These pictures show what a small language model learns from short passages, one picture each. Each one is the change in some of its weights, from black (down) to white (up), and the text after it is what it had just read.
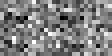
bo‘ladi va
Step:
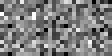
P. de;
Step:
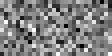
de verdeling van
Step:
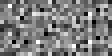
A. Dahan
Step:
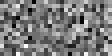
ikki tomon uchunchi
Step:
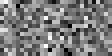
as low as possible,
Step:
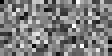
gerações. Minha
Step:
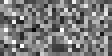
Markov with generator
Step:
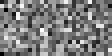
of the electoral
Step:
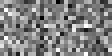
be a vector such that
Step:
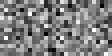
The condition $\vert
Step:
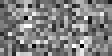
dan menambah
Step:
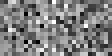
with Kupradze
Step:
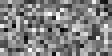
$\lm$. Denote
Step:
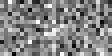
models to solve the inverse
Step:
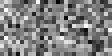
be a mean on
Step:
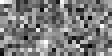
image of the product measure
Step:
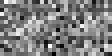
un poblado
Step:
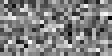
\to \infty$.
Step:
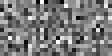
risulta quello
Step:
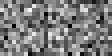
by saying that there
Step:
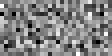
und unserem
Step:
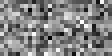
to an automorphism of
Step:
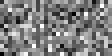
holda yetkazib
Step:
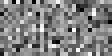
extreme-scale adjoint
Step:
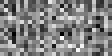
\exp \left \{
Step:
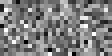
value and promote
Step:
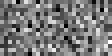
la que cada uno
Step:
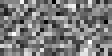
– шкоди
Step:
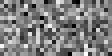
as $N \rightarrow
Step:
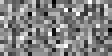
denen er sich
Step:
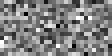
$\psi \in
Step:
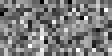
partir de la generación
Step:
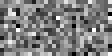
positive constants $C$
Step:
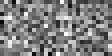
in general, for instance
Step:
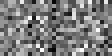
señalado por
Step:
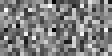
se abrió tanto
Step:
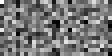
function of time.}
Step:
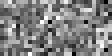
and $\absvalue
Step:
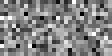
implies $$ \mathbb
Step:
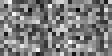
to words and not to
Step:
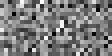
coding rate}
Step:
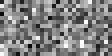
better model for the
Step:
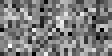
flavor for the
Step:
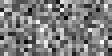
to conserve phases
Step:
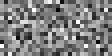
vertex is labeled
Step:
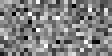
has the same limit distribution
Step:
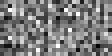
iqtisodiyot fanlari bo'yicha
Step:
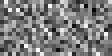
applications in theoretical
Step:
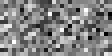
not minimal, then there
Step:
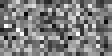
на канале
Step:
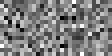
uniquely determines a
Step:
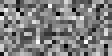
$r$ is
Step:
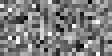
his qildirishiga
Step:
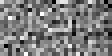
of two squares
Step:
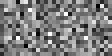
grupo, de se
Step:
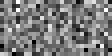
directed graph with capacities
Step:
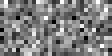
As power systems become
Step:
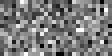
los hermanos con
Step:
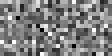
Lebesgue measure.
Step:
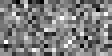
F^\natural =
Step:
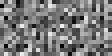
kasali ay may
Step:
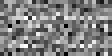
Spain --
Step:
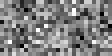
how widely solutions
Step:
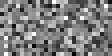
that $X$ can
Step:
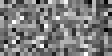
and $1\le
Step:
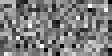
paths of length at most
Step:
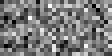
va yadro
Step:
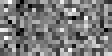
varieties of Hodge type as
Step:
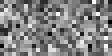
in a CIG
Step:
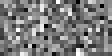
comparación de datos
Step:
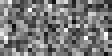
of balls that can
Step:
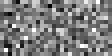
professional development,
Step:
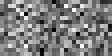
у тварин
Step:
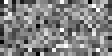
see \cite[section
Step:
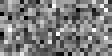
are expressed as single
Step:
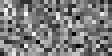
explored in
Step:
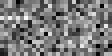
Now we can use approximation
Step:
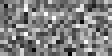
kedua yaitu
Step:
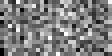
necessary in general, but
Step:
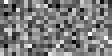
que meu argumento
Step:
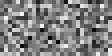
für die Lernenden
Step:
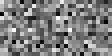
the proof of the first
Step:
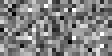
acerca da
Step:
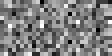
with a new left hand
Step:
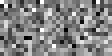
le réduire au
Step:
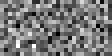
que o aluno
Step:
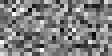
minimax regret
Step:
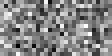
an odd prime.}
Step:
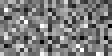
with respect to the measure
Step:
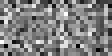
{\bf Step
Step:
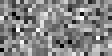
These facts explain
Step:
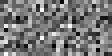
boshqaruv qarorlarini
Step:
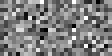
papel crucial
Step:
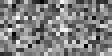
(in the strong
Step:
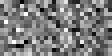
spherical or Euclidean
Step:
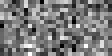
of continuum hypothesis and
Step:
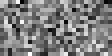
and solved them using
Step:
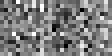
diferentes medidas que se
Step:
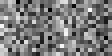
thus, the relations
